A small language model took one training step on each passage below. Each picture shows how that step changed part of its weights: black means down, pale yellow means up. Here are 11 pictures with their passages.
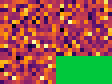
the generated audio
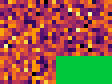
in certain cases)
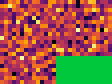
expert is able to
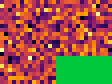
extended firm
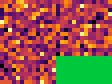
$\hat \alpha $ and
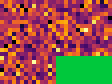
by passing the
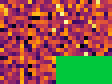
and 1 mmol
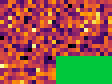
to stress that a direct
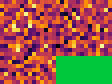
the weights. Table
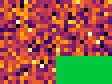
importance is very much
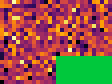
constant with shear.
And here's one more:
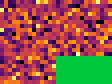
221, we only show
